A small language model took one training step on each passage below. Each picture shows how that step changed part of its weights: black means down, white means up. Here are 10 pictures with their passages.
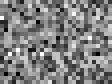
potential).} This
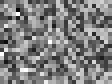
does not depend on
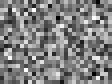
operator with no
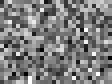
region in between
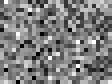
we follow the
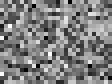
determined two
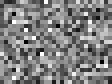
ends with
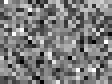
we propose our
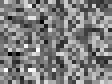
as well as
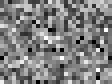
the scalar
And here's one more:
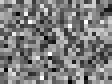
magnetic moment as function
